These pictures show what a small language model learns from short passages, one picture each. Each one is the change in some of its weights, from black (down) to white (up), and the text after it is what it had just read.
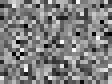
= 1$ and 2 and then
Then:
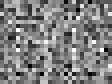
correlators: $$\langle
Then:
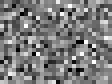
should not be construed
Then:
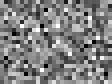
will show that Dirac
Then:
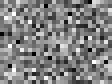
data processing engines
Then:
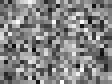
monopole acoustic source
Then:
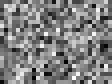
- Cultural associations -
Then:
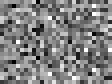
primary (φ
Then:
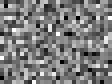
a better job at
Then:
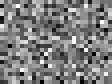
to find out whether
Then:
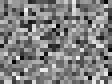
such that equality is obtained in
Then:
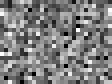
objects belonging to
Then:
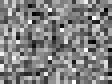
the Keplerian
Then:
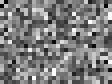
of the reconstruction
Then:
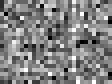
second-order difference equation
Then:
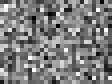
dark matter angular
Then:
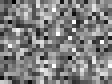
threshold of strong
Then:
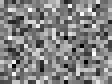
decreases, the evolution
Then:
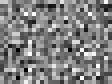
Movement Trust
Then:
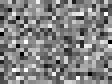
BCDMS deep
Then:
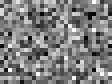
students of commerce and
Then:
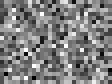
as a form of translating
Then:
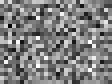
assigned to each of the
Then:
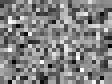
Potassium was
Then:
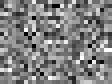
about 0.1. However,
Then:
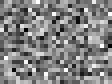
of the ballast mass are
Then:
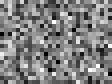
in recent times is power
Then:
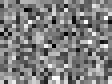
of Tahsils
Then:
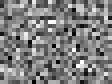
contact between phenols
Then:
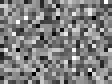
a similar factor of 10,000
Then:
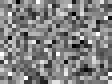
exerts on the developing
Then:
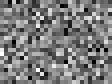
"QUEEN OF
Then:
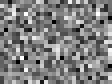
pair of countries was
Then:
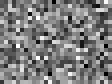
generally believed that
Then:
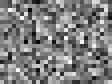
water for immersion
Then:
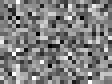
when $i\leq s$,
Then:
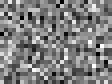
from the QG point of
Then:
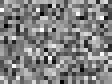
that the final distribution has the
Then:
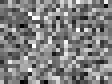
the product and doses
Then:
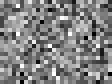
education and dietary
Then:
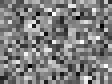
heard the name so
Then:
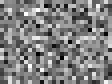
on days of wages and
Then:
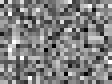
kind of phase modulation is
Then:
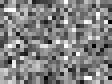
cavity in the right
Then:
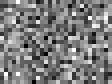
how conformal invariance
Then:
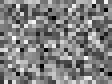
but for a bimodal
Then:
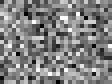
a clear manifestation
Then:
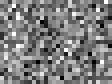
Science and Education
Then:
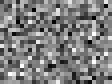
the individuals considered
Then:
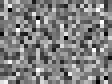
setting $\mu=0$,
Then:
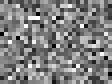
of each pathway,
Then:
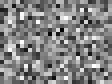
parameters of the preheating temperature
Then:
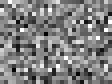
C 1s region for the
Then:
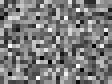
the unbiased comparison
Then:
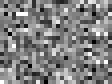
in photovoltaic
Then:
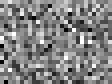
compare the indicators of the
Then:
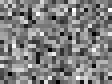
are wake redirection and
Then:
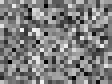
system and also current to go
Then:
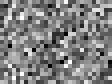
as mandated by National
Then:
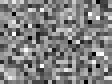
spread pilots. The
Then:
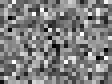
spin 0, 8 for spin
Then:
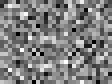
they do not fully
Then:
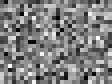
of Predicted Surface
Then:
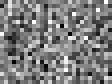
PBS. The generalized
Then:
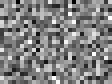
ANOVA and tool
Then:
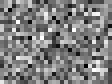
The off diagonal terms in
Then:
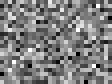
and limestone, from
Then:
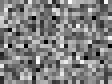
a rectangular simulation
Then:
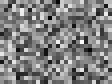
in the region that the data
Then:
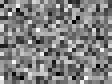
of Astronomy,
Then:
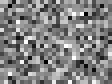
consent form that provided a
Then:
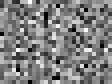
comparisons with existing
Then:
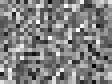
is almost purely
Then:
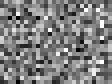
the limit $h=0$
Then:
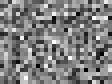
Hamiltonian. As
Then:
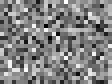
autonomy and performance
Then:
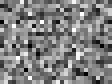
and charged gauge
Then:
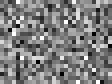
t_{z}$. This is an
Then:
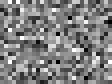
dissipation with respect
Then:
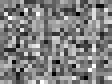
patients with T2DM show
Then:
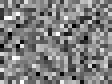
a right-handed
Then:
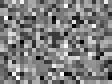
aspect ratio. Since
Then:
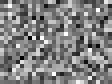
41. The highest
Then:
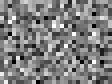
to evaluate arsenic
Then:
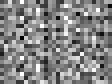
84.1% accuracy
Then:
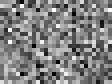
support in others. Would
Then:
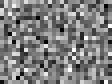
the correct alignment,
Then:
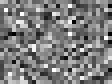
PhD, Professor
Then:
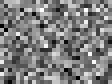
of the proposed InBlock
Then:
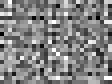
to RTR. The
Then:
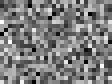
fwhm} of mock
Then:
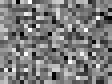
politicians wish
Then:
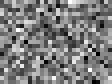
a necessary but not
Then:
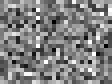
Greek indexes to
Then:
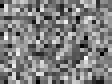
for increasing biogas
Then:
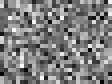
a thriving and diverse
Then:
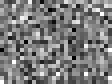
and non-Asian
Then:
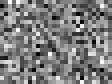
present instance. Then,
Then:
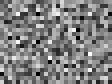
the fingerprint
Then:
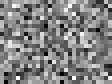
management and the level of
